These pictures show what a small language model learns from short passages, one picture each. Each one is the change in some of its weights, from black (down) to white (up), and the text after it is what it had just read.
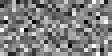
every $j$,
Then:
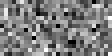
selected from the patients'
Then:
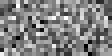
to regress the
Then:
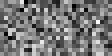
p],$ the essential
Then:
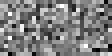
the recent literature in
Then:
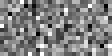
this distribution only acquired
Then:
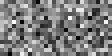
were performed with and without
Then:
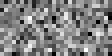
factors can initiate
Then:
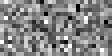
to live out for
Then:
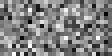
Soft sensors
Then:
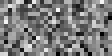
on the pQCD
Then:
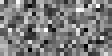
coordinate space, the
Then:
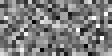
$m$, see the
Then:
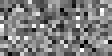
pulsars have provided
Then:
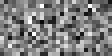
that, in his study
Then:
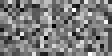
would like to give special
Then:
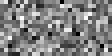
previous communications, is
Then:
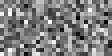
motion of pulling
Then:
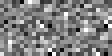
{\small {\small
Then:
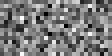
the teacher be
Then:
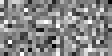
Raman and
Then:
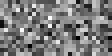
size of the studies
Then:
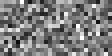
team, the
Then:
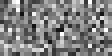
world class operational
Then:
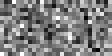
annual or
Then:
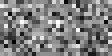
the itemsets
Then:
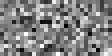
underlying transport.
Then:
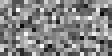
demand for children.
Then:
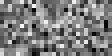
different $\epsilon$ and
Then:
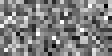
and direction of this
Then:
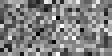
mac}(t)$ already
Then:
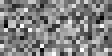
corroborated by
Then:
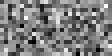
that \system{}
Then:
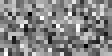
plans and the
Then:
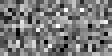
Some teachers always
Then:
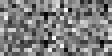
a community is a cluster
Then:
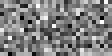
the cryptography
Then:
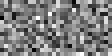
$x$, whenever
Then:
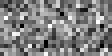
is undominated
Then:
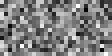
time delay between
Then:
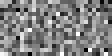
of Assessment
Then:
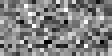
demonstrated. An
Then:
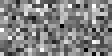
been categorized as
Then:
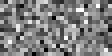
its puncture,
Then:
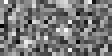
is arbitrarily
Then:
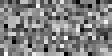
the planewave method
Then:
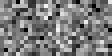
Department of Paris
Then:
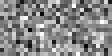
Materials and methods
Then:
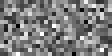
internet, the
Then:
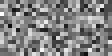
significant research funding to
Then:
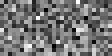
in the center of the
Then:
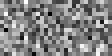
organization can conduct
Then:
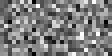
mean, especially for
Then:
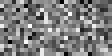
the LiDAR system
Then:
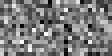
the spectra of C9
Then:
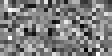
by transposing the
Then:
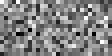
studies have been developed
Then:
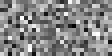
for relationships between how
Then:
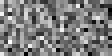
to zero energy on the
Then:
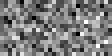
collected or established for
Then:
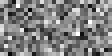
the Messina
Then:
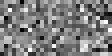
was also studied in the
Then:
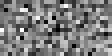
when two dominant modes
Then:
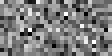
assumptions describe the
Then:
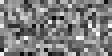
gas components, including
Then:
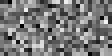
is essential for the 100
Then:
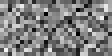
is highly advisable
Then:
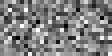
were also grouped by
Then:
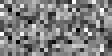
observed pollen
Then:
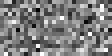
In Laboratory
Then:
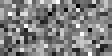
same goal.
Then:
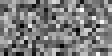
points . The intensity in
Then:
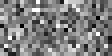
its immediate
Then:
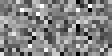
identification and analysis,
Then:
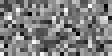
this approach is provided in
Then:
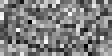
processes the author and
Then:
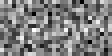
existing print setup
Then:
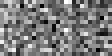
DBT is a
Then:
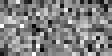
a profession and to
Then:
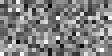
slower and more
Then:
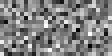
The melting of
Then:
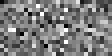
the difficulty is to
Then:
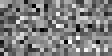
Using precision
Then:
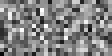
shifts to higher
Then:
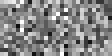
to the political stability
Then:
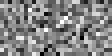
and sustainable way.
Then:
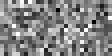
therefore a trigger
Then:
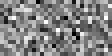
are barriers to
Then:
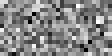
recently becoming
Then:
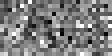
compute a corresponding
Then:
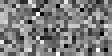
of learners “dimension
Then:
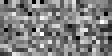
India, use of
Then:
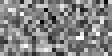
clicks, she
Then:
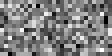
the developed controller for
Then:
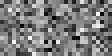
differences in performance characteristics of
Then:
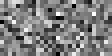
definitions of
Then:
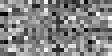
nucleon to
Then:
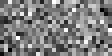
capital requirement for
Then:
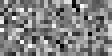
flares are highly
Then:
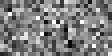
model, from numerical
